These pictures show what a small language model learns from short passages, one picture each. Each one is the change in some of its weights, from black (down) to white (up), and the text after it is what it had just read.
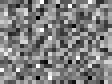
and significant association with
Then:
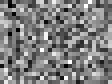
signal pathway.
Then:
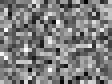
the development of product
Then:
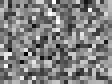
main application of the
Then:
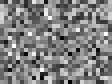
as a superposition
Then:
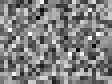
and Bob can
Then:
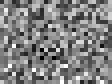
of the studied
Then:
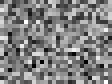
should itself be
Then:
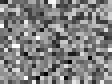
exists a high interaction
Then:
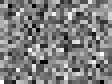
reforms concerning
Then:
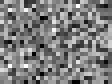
coefficient curves in the
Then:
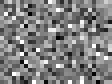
there is a separate
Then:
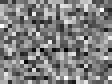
have restricted the
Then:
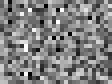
other side, the
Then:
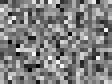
are both space has
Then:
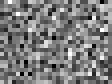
this equation, defining
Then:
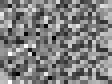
%ratio in
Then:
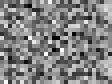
spectra of the same
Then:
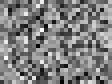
and the ratio of
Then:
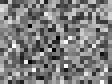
such an integrated
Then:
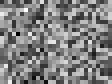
in the main
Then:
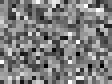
shift the data towards
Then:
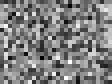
compare the contribution of
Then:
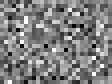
interest rates, the
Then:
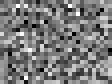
though slower than
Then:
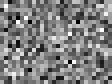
3D point
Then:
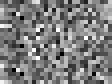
further details on the
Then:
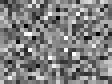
the routers is
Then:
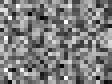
of public sector increases
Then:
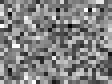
We have proposed a
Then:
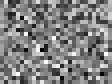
decrease from a
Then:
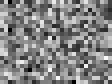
literature has emerged
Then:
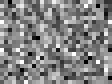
topic sentences:
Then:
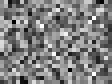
– as reporting a
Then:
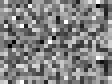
natural logarithm of
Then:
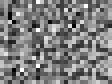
factor). In many
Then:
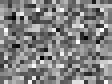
many parts of
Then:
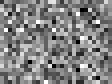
It is worth
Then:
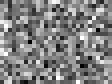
system impacts the
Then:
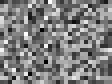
will rupture
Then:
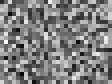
can be used also
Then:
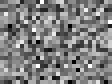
much and too often
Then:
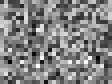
applied; transport or
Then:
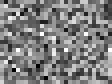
evolutions generated by
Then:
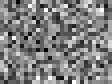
cold spring.
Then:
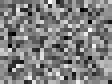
path that is already
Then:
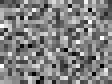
work, we present
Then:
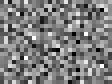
inverse decay of the
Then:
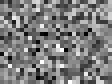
a stationary heat flow
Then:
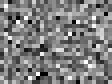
3D radial distance
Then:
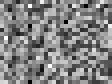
of public services.
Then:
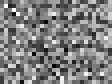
accumulation of intermediate
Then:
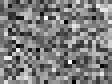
band (about
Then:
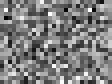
the tropical
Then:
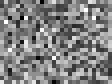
Weyl nodes,
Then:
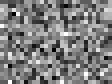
lead to the
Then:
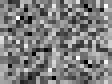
modeled, and the
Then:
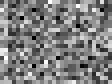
solution would be
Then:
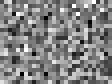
results, which suggests
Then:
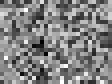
in the ratio of
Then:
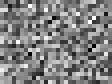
in detail. While
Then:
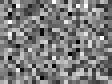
inverse transform sampling is
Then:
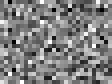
managing RF
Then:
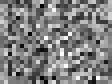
after the film
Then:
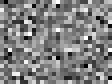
not rely on a
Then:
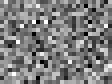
tune modelling
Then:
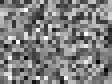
ingredient in
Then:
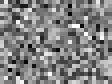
levels $0,
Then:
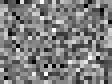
trajectory that continued
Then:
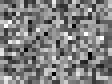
virtual staining
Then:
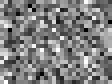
Data availability statement Data
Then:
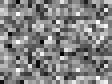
to specialized
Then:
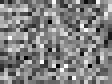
project {\it
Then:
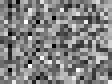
room temperature. The
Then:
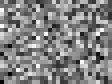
While these early approaches
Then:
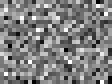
general surgical
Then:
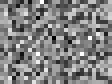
and Abuse
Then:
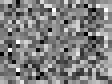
flux (see
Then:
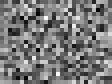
beside their
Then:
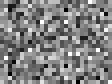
path. This means
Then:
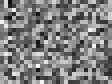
heating on a
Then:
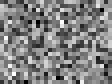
of new light particles
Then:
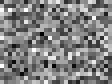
uncertainty in this way
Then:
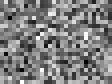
Human Value}
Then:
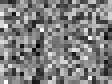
tested in observation and
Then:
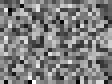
of the cluster that
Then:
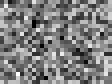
added value of a
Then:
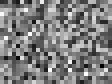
in the primed
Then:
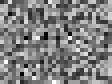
can be classified with
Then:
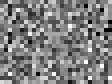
we can carry on
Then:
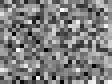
constant in the early
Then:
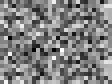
properties of the
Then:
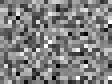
gives you the
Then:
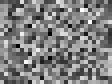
that users hold
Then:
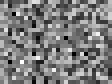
lever arm
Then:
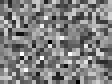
a column and
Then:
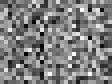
the case in which
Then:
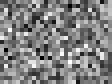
the problem of
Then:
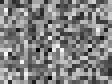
of network objectives were
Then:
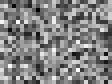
parameters in massive clusters
